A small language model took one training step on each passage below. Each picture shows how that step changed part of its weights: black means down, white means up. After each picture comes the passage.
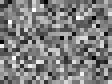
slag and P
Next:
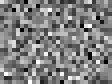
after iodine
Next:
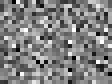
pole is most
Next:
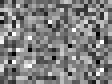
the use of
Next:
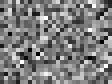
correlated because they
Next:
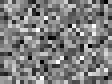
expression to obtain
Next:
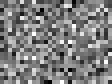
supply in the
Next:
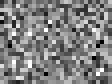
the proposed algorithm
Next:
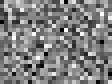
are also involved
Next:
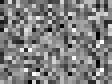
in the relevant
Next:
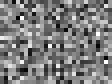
No significant results
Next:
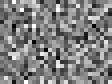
gravity are
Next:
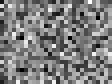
All information that
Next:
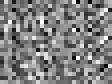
degree of
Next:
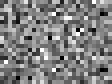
is not new;
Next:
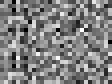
\\ \hline
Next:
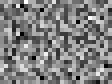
complexity requires
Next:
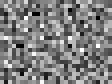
ensure it can
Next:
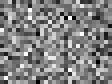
with $N$
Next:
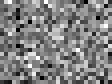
thankful to
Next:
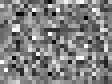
Type of
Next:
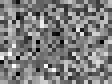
physical part:
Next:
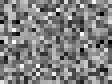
is shown, for
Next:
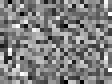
K}$ and
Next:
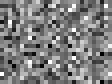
and smaller
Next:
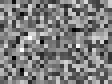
various changes
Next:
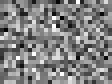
We note that
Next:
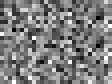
of Soldo
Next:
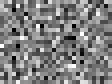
men out of
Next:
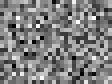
3. Figure
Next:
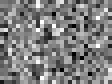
Concept and
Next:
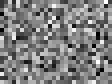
due to the fact
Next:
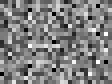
at High
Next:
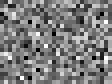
given below:
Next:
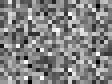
with p value
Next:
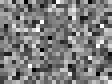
treated to
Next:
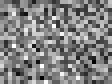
We can model it
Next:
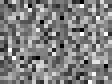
and strategic
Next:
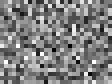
prediction can be
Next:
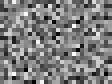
vortex and
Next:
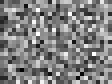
Because the
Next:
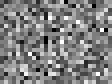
Physically, the
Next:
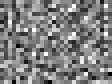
and it is the
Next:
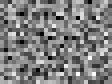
A Study
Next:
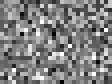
Table 2. The
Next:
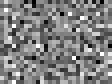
length scale
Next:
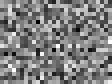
data collection
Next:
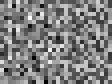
at solar
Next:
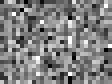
metric and
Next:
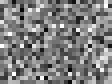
six structured
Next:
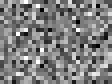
community distribution and
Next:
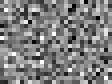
- What are
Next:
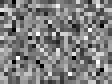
the absence of
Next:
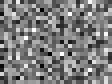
obtained in the
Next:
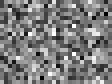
useful for
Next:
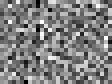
, \notag
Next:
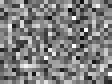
version of the
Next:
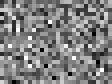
the model with the
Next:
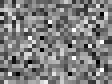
the one with
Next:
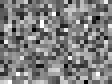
operators between de
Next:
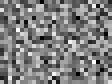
and peepul
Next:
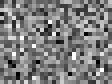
the next
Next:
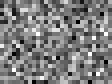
of the LG
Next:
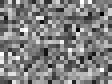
as such can be
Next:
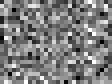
associated reduced
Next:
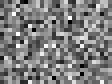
ideology in
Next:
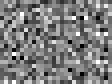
joints are
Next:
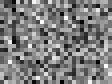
of *P.
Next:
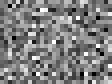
infection, and
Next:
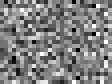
First, the
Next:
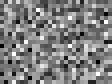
shows that they are
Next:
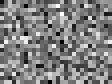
this, the
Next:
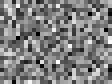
select the
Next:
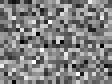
$A B
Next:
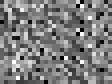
are performed on
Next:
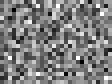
in boiling
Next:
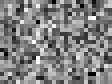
method. The
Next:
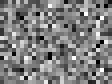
if the relevant
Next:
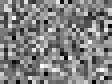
can be expected.
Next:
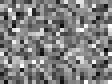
simulations are
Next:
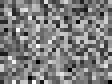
of data from three
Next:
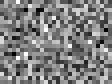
improved performance is
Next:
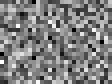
The fields in
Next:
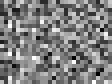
effective and the
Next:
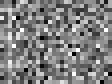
a spectral
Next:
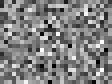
that the formation
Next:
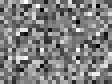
community for
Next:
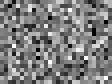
computer code
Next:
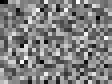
strategy for
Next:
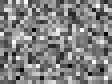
allow for complete
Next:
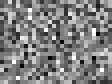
with the research of
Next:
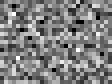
we showed in
